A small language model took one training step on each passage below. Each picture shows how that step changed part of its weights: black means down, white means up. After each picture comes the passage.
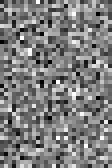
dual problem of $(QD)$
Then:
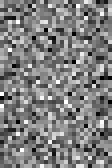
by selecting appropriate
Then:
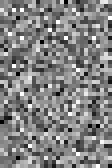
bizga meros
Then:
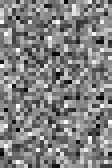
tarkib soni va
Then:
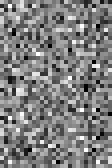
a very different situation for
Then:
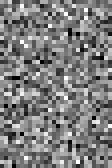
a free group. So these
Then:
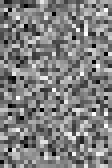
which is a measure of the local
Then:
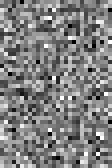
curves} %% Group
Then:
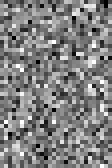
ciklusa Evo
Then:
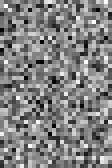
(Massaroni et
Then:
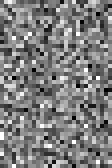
from these results that it would be
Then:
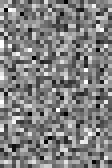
davlat resurslariga
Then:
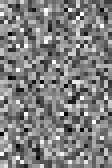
which is illustrated in
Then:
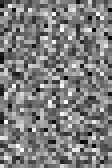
Central Limit Theorem
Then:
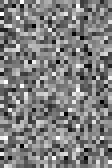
in this work is conducted
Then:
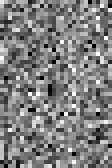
rad}<1$ then
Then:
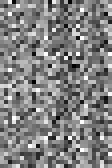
работа, где
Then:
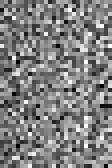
of melting curves of
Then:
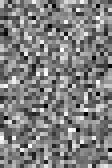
the measurements, whilst the
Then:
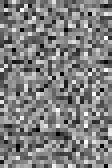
problem in the presence of
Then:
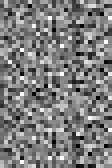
seulement à partir des
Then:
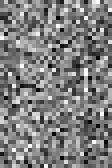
of a set may not be
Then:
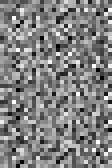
не связан с
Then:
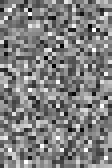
in spatial economics
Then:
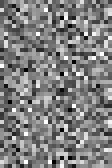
el asunto o si lo
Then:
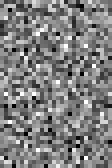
appear in these cases. There
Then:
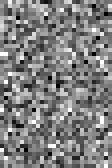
the energy equation (3) is
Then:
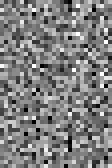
facets, spanning
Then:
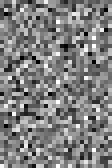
of constraints in the analysis).
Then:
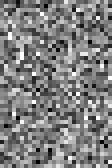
of the cuts (by
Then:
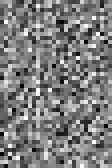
інструментом для
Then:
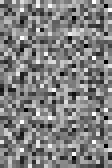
de que las empresas
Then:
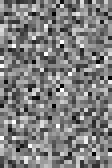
online use, we introduce a
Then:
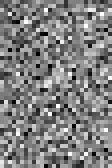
unstable mode as obtained from
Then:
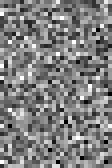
arguments would exist for
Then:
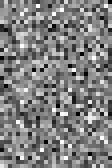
Buscar ...
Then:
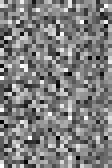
the accuracy of the approach
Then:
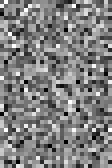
barrier between the metallic
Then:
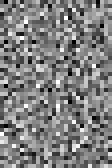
theory, in particular by eigenvalue
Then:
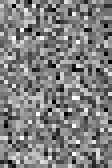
factor next to it contains a
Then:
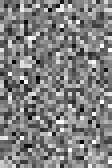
we have \begin{equation*}
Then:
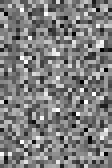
success in predicting properties
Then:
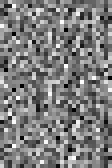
quantum technology in the optical
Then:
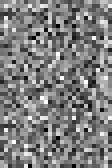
O periciado referia
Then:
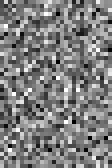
stages of this process can be
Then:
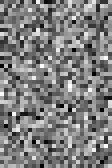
of FWSSNRs
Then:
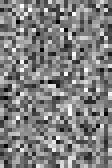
of the bag form where the
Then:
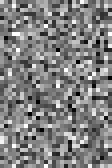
is low cost, compact, and
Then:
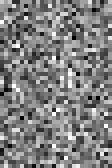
base of which is the
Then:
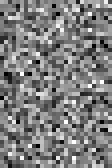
M., Pekiner,
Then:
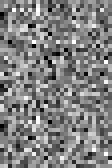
The hydrodynamic
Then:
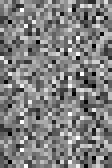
için bu iki
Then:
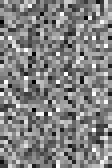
distintas etapas e
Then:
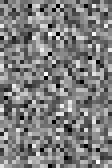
the validation set described in
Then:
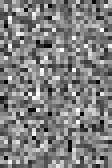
*Adv. Sci.*
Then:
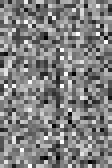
Cruz, Santa
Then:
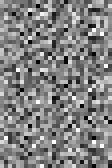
representation is transformed into a
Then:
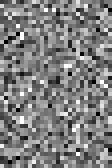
sofram alterações
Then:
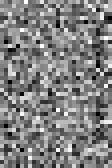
for $\chi\gg1$
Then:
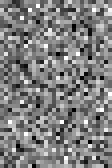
kunda ekologik
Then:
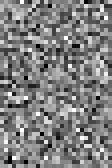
some themes to start
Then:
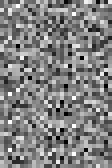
from making historical
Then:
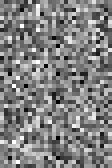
2D laminar &
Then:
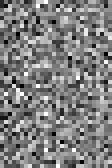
test of the algorithm. The
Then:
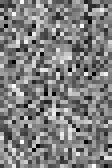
Applying this process to the next
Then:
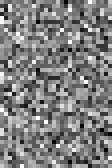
the LMC field population is
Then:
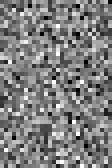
available in explicit forms.
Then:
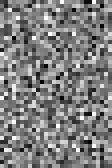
reproduce their evaluation on
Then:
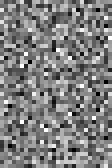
de todas las pruebas
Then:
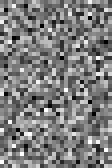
x_{m},$ whenever
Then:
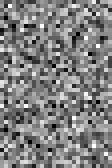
$2$, there is a local
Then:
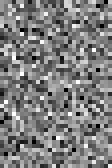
bottom part of each
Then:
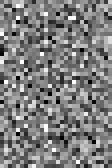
We need only show the conclusion
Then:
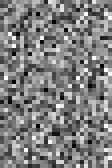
plano comercial que
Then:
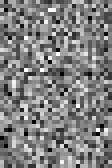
down for the faintest
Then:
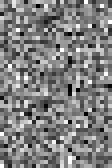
to the eye.
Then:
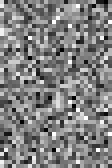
Concluding remarks is
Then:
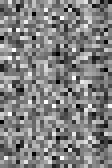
более десяти
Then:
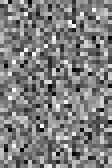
prime~$p$ is
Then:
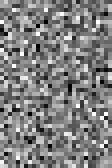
is introduced. The method is based
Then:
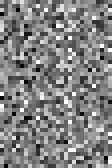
by \begin{eqnarray}
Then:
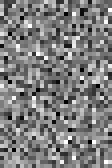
revisão possibilita
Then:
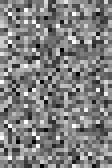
the total CCE for each
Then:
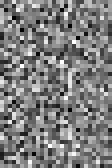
the condition number of the problem resulting
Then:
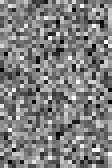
aynı ev içinde
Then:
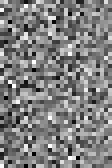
of the states of the central system
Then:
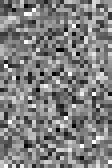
\left\| A^{\langle k
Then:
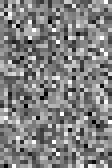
with heavier masses
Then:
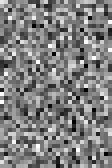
power series \[ f_{\mathbf
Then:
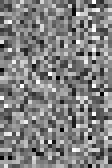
Se encontró que la
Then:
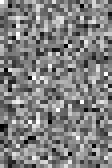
a source-drain
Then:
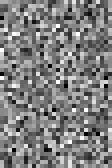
represents the link, their
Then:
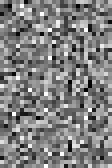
of finite index, unless
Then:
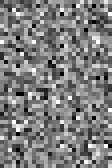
be an overestimate
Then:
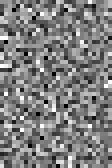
introduce the Fourier variable $$
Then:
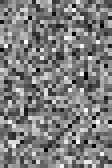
shows a nonlocal variant
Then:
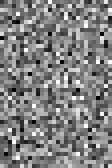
of 10 as indicated for
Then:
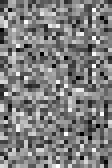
may well be in the previous Theorem
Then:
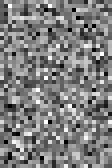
regarded as a corner
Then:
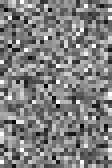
and $\Delta k$ as phase
